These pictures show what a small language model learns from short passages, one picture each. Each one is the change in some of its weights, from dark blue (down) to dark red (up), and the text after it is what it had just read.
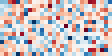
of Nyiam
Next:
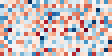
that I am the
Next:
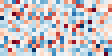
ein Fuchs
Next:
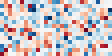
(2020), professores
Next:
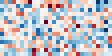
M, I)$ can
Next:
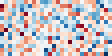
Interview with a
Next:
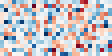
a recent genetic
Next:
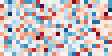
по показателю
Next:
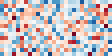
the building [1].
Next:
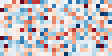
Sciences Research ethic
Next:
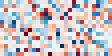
*Proceedings of
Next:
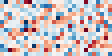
Bu kriterler
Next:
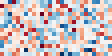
rugi dalam
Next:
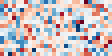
the source of learning and
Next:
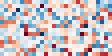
intervenção médica
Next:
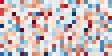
adab shakllarini
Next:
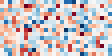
уларни туман
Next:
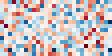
at us. They are
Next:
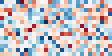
O condenado que
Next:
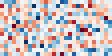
to recapitulate
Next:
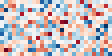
I now know how to
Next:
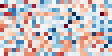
with the aim of providing
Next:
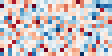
tecnologias podem ser
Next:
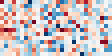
far apart do you
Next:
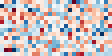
spending too much
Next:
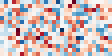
Wide Web
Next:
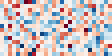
de predecir
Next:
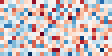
the Mediterranean
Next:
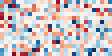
for live cells-
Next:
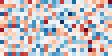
data and interpretation of
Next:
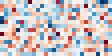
this revivalist
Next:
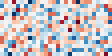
Sensory Performance
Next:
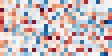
in desander
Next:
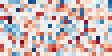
tarkibidagi suvda
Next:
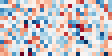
science from university of
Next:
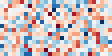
про низький
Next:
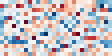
Effect of number of
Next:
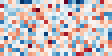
technically correct
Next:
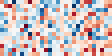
con un numero
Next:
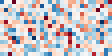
malaria infections
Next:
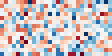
must have been incorporated
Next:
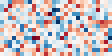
в экономических
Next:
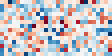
flat panels were
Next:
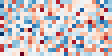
Against Women
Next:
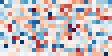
teachers; institution of
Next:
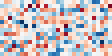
observed fringes in
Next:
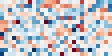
approach, in order to
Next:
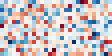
to the decision tree
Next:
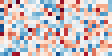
las percepciones de los
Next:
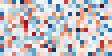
option that can be
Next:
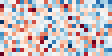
formulated in the
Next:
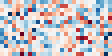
frontiers of
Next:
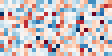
that must be met and
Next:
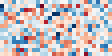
of the quality of the
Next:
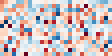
that the SiO₂
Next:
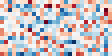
and associated hospitals,
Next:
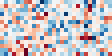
is a common condition that
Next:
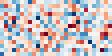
other fields, such as
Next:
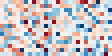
accordingly, as Figure
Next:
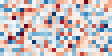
the immediate context
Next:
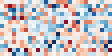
study investigated the
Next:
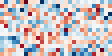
from the South
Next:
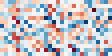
per spot Table
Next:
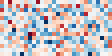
of Economic Education and
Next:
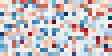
peaks disappear
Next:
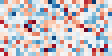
– Número de
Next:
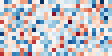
through the method of
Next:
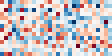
Bu esa o'quv
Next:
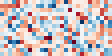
index.pdf review in
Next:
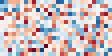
Specializing in
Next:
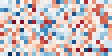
welfare by
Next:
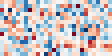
of students' mean
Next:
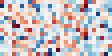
através da
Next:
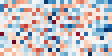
used for mapping the
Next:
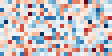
de neutralização
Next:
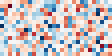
los cuales el objetivo
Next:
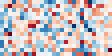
6 positive and 6
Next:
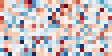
solo recording and the
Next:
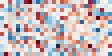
zi to'
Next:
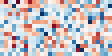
promoción en
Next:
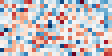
a very good correspondence
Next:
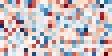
accommodation standards
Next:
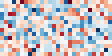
M. Ordas
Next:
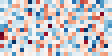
is collected using a
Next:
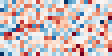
Sintez qilingan
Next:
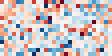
for hospital admissions
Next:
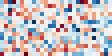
to the man.
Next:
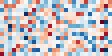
energy, economy,
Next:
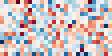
of diversification and sustainable
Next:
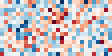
el concierto
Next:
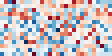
practices. The average influence
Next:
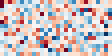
The sulcus
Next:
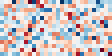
fonte de
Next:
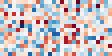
objetos que
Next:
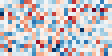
that are registered
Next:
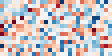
Center for Social
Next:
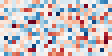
that this technological development
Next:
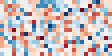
attempting to
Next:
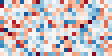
ressurgências no
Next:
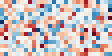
na Lei de
